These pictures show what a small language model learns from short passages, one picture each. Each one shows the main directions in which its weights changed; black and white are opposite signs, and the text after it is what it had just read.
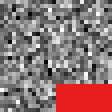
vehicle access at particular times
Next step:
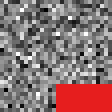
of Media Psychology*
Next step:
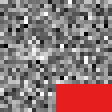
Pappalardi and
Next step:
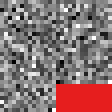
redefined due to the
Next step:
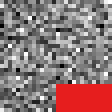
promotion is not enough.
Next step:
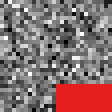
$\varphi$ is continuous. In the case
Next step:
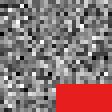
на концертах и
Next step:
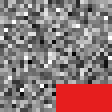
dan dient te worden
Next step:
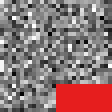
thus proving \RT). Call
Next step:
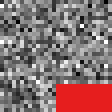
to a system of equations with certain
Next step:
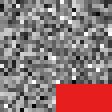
hace dichoso al
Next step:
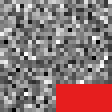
існує, нами
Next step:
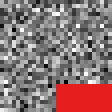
practices that cope with the impact of
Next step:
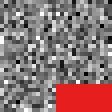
disparate data from multiple
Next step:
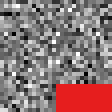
de vida e do conceito de
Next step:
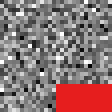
the capacity of village
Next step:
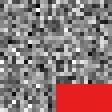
II where cisplatin
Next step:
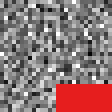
we will use integration by parts in
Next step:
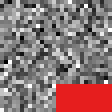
spectra of the complexes are consistent
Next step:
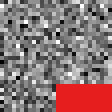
что наиболее
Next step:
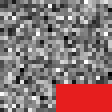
formats (for example,
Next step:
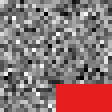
da segunda fase do
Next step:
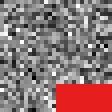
o'z tajribasiga
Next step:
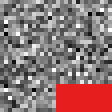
o potencial de prevenir o
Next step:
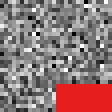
such that $T_{\nu}^{\prime}$
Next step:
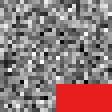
tili va adabiyoti
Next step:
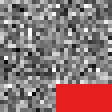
first components of Puiseux
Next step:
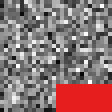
\emptyset$. We assume that $$ \mu
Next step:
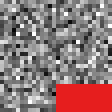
qonun-qoidalari asosida
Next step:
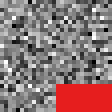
the process without drift (which,
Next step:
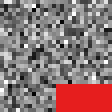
the inequality for the maximum of
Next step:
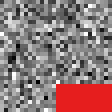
applied to other organizations and
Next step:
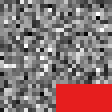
good farming techniques some less
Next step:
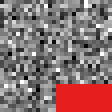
help preserve decades of
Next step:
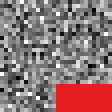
jismoniy tarbiya
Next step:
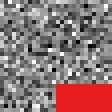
emulsão de nujol
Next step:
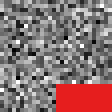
on a locally contractible
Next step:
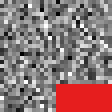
завершении срока
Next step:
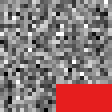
rational integer coefficients. The
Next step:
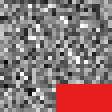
the enhancement of the European and
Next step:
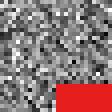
Phase-ordering kinetics
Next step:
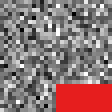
Open Access Repository
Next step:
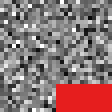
an auxiliary continuous function
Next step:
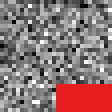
analysis and hypotheses, we
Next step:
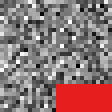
is only one valid solution curve in the
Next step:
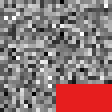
the same Galois orbit.
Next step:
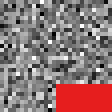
meaning to the decay components of the
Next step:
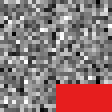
from the macro cell network via
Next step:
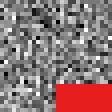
і стандартів у
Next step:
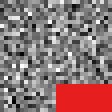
machines are not programmed but
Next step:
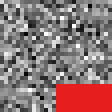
and platforms for implementing
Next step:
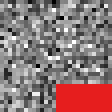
say $\kappa$. All that is left
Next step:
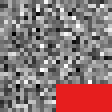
shug‘illanadi. U
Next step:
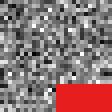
Cette privatisation ne
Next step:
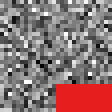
من الإرث
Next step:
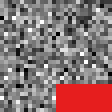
a specialized intermediate representation for
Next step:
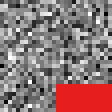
operator $\ad^\dagger:
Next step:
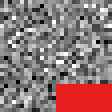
da manufa guda wato a
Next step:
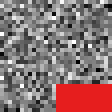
qilish muhim omillardan
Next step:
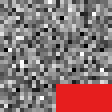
kg/ m^3 (average
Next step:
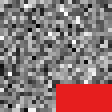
formed as an independent institution in the
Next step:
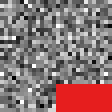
come up together. The
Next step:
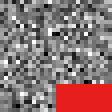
the methanol extract was found
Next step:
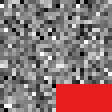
audience to be a
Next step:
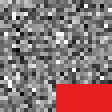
the typical significant level of 0.05
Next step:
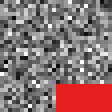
distribution's logistic objectives such as
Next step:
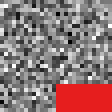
examining potential linkages between
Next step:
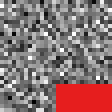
procedure as we did for
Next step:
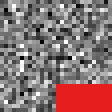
the negative impacts of these
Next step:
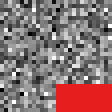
algorithms to create a fusion
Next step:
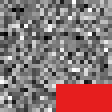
entry of the inverse matrix
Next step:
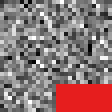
observation that the optimal argument of
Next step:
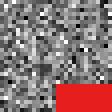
starting the study. All procedures
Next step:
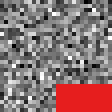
+ \beta \gamma_t^*
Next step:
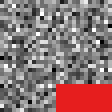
information about the user. This may
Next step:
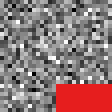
method \cite{DL09}, or
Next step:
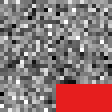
$p^2$, we have to
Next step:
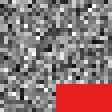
motion. The mean motion
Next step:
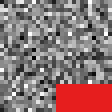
type will prefer simple design and
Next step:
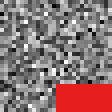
slump values are shown in Fig.
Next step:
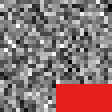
déroulement. Ces
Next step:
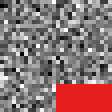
advances at a different pace. For
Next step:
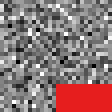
la noción de *imaginación
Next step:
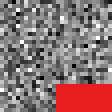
\] A standard argument shows that
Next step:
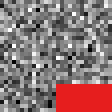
which is taken for granted by
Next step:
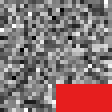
oshirish va emotsional
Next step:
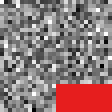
some integer time $n>0$.
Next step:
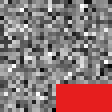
set $\epsilon_{k+1}
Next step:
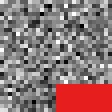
is a manifestation of the need.
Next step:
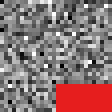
with the type and location of
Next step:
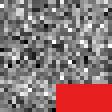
\end{eqnarray} \noindent We
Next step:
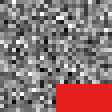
improve their answer after each
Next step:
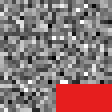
Doctor of Medical Sciences,
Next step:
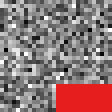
and does not imply endorsement by
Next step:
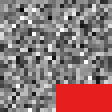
method five times. The results
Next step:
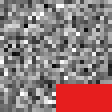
obtain higher level descriptors and
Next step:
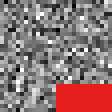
sowing periods (winter and
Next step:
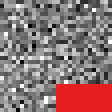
along the carbonator and the
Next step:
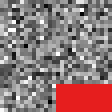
relationships between labels.
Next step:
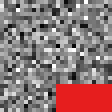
some $i \neq j \in
